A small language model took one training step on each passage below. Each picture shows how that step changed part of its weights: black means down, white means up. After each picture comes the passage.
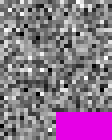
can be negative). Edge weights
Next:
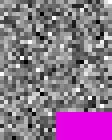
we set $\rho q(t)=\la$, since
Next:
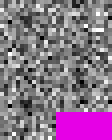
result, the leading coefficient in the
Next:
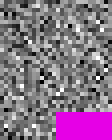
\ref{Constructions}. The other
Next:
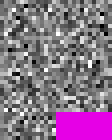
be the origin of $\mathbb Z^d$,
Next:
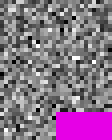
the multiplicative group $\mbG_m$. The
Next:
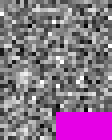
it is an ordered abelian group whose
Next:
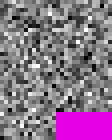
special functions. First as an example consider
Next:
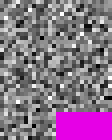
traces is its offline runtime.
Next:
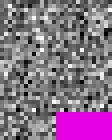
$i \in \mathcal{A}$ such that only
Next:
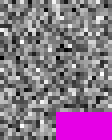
configuration, particularly in regions where
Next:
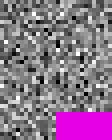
to $\hyp$. Using the Riemannian
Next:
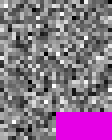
boundary and away from a plain passing
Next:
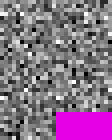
\mu_\pm(\gamma^\prime), \] where
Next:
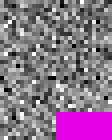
\def\N{\Bbb N}
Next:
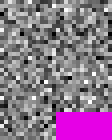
the sheaf of logarithmic
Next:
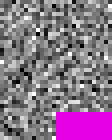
domain $G$ $$ \multline 4\log
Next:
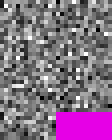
upper bounds on the diameters of
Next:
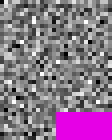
to $N(I+T)$, it follows that
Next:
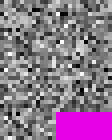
healthcare choices, we
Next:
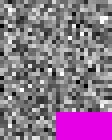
a solution in terms of its eigenvalues and
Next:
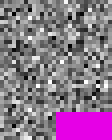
Proximal gradient methods have been
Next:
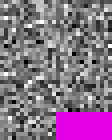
$A$ generated by $A_1$ only.
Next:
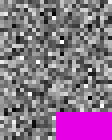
of $x_\ga$ by the invariance of
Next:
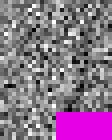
{\it excellent order} $\succ$
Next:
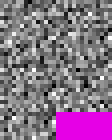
as \begin{equation} \alp =
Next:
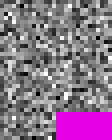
multipath clusters. Three parameters
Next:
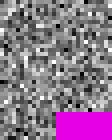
al. (2019) and Momoki and
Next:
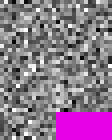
\Leftrightarrow zf'(z) \in
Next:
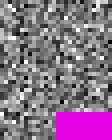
is a homeomorphism and the other right
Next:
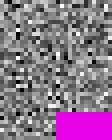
define $\limfunc{Pos}%
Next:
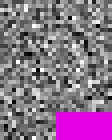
\end{enumerate} Therefore by the above three cases
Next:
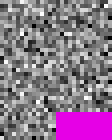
have, for all $v\ge3$, that
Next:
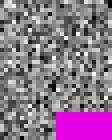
customers to make robust
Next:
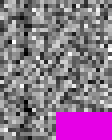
make strong conservation law
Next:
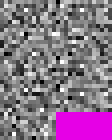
for all $v \in T$. Since $H$
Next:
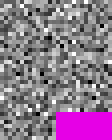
is grateful to his adviser
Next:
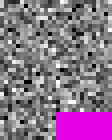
\\ In the preceding case, a
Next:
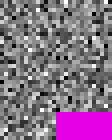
curvature has a bound \[ |\tilde
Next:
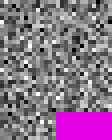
dz \label{eqn : contrainte2}
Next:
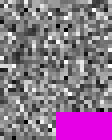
$l$ is a regular Seifert
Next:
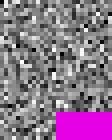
to solve a convex approximation of the
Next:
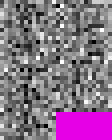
consistency on predictions based on a
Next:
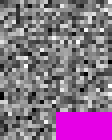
circle which is orthogonal to the
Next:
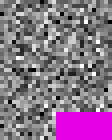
with the principles of quantum
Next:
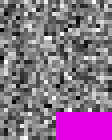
on projections which correspond to the conditions given for
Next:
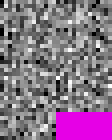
where the matrix $A$ is defined as \beq
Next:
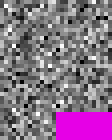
evaluation on the fundamental
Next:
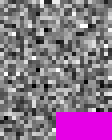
$\varphi$ is linear. References:
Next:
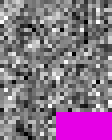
pullback operation and order map out in
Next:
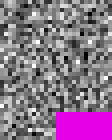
normed vector space is called linearly
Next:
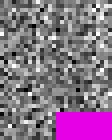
every $x \neq 0$ there exists a $\xi
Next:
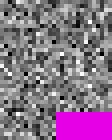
by $\mathcal{SD} \subset
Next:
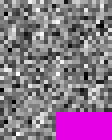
200 such images. The LLE algorithm
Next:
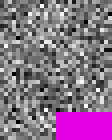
A$ we take one of the complex
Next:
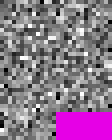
$\dim R\le\Gpd
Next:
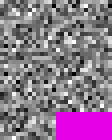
The magnetic flow of the pair
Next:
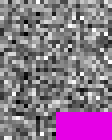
split into position and attitude
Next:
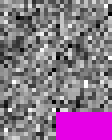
Program in Mathematics). В
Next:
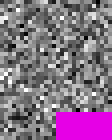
2-component Hopf link,
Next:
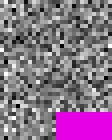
underlying fixed point method. The iteration
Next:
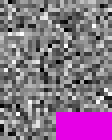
any edge $e \in E_\gamma$, there exists
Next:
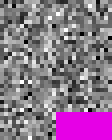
\mathrm{supp} \{ z_t \}
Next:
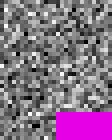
as above, one has $N=\langle
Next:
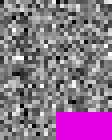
layer trajectories instead of the
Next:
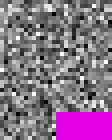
$3$-regular, $G$ contains a
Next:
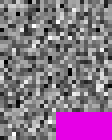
co-commutative. \item
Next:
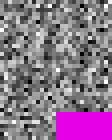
chemical equilibrium is an
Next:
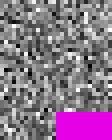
S^d, \end{alignat*} as
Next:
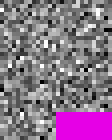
We start by introducing some notation.
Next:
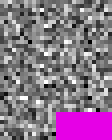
the first order stationarity conditions on $
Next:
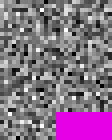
the actions $\V$ and $\H$
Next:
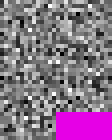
that as $n \to \infty$,
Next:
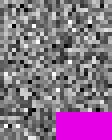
negative, $P^{m\ell}$ is
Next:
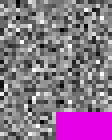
of a generic plumbing graph needs to
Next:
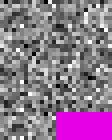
Y$. In Section \ref{sec:proof} we
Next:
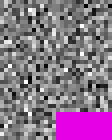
distinction as that of time and space. Thus we
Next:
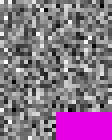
second $E$, and third $\Pi$
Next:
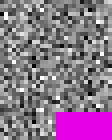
Catalan number, Cat $(6) =
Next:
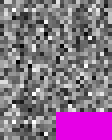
out a forward characteristic. \endi
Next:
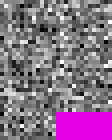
$\bar u$ is a sharp local
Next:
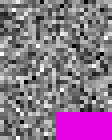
is due to Cwikel
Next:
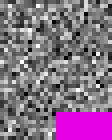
$E_0\subseteq [n]$ and
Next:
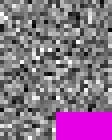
graphs is distance-transitive when
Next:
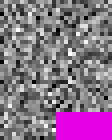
under maxima. In particular, we generalise the
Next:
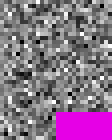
with initial and boundary conditions: \begin{equation}
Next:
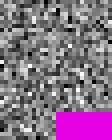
$\mathcal{R}_{-1}$ does not
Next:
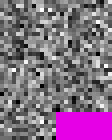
dual boundary operators act on the same sets
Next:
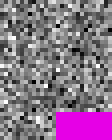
a base-point free linear system,
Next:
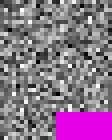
to the arcs $I(a')$ we
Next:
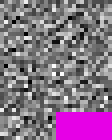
\rightarrow \mathbb{R}^{n \times p}$
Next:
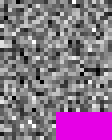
operator from $F$ into itself.
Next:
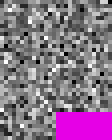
strictly convex, and clearly
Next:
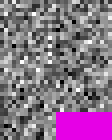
\circledast \xi = {\cal
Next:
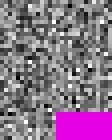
iterative process mentioned in
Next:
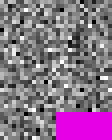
and $g(t)$ is e-concave
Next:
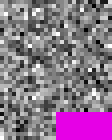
=(k\ln t)/\epsilon$, by
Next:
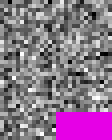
\ref{3pts:typea} now
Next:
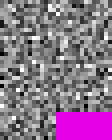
is an ideal in $R$, then the ring
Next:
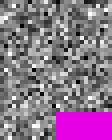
SGM-generated approximate seeded graph
